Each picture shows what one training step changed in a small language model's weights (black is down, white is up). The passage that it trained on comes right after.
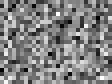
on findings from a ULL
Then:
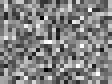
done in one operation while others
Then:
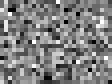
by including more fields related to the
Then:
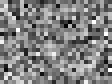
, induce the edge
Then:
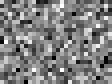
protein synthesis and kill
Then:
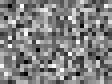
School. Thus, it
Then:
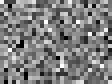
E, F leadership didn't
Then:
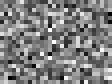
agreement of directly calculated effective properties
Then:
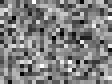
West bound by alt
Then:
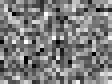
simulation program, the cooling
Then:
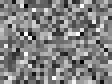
TO THE CONTEXT
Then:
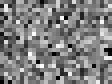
part in various competitions being
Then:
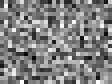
stand, soil Correlation
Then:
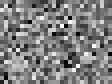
renewable liquid
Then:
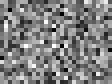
to the IOP assessment. It
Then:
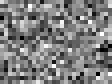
students is not just a chance
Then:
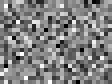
science, technology, and other
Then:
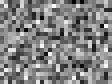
2022 version, kidney
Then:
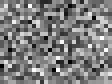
track of the nutrients
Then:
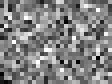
in the model. In such a
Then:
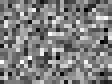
f is the frequency. The specific
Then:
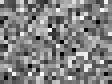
two cups can also be
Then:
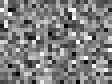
by friability and grain
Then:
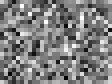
Division on 29 May
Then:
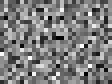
among them and there are many problems
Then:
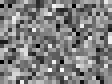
IV). A further more detailed
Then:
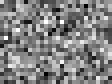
a first important process, which is
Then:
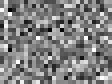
by a cantilever
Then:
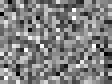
[Bloomberg New
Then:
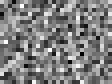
Distributed Logically
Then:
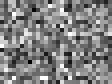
as an intracanal
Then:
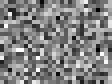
size is small. At these
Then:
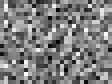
lack of self-encouragement
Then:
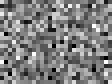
their potential applications in wastewater
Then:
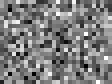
control the duration as well as
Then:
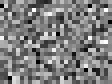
rock Bradul -
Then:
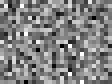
2018). Thus, at present
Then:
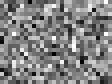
2023. Although wind is not the
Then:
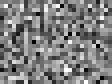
The most problematic areas of the
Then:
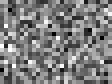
of life, the patients seek
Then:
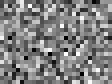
Data, IEEE Big
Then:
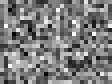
of context that is granular
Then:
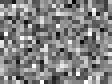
up absurdities like
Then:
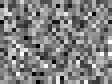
into the HET receiver
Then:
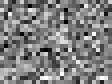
values as a function of Z
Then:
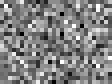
repair is still a challenge for
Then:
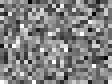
lands. This plant can grow
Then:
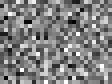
lower time constants T_1
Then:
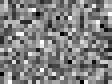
link. R Keyword
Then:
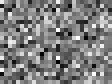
the literatures of the two
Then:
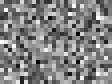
second at 140°C for
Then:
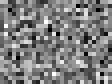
of nestlings was
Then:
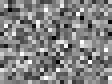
(α) in a
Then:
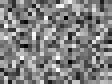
with the OPC interface:
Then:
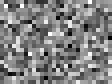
zone. These algorithms have
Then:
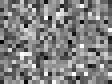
following theorem from [5,
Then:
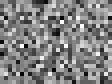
aimed at 10 students in class
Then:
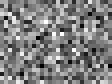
at the molecular and
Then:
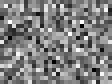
The major part of the respondents
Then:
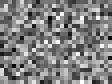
citizens, adopting the
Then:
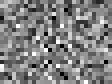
of longitude at the
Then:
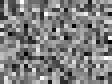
Co- Designing for
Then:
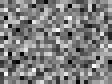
metals, and the potential of
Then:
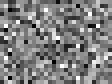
(Figure 1), and if the
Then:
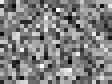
the application of information technology in educational
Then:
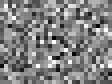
Malignant of the body of
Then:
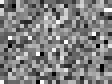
the opponent by
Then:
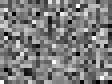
programs and inadequate
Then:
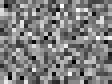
up our own cortisol
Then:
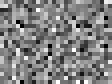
audio and acoustics applications
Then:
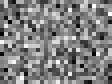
than average (red sectors in
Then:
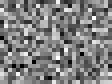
that may have facilitated the implementation
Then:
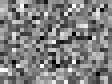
photographs: one in the
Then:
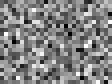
benchmark illustration of the
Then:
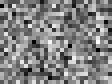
secondary data. E-view 10
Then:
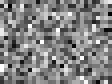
HOD, Department of
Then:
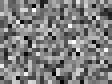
locations (Luo et
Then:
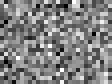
Mn, Mg,
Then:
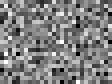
regard to their educational background,
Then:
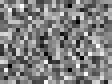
Figure 14. Sectors of companies
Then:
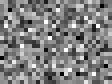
to the ability of a plant to
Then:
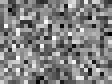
of cervical cancer, with
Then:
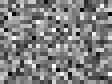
cell regulatory dynamics at
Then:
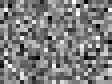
business, how to do good
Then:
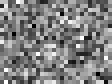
moral badge, the
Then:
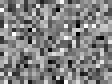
that humans experience. Love
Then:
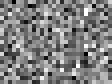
electronics engineering since
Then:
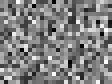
References 1. R.
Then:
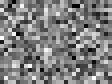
Cases KPIs Key
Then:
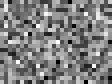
while z-test statistical tool was
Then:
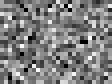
Jingshi Road
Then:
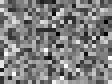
for this study was received from
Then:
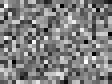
tissues were performed for the present
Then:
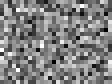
k as continuous and denoting
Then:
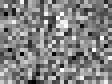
Interactive television,
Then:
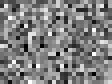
– while the latter deals
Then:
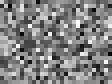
HIV Polymerase
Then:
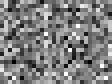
and timely information on the
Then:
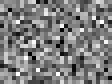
properties. All of them are based
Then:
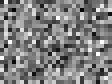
presented the different regulatory
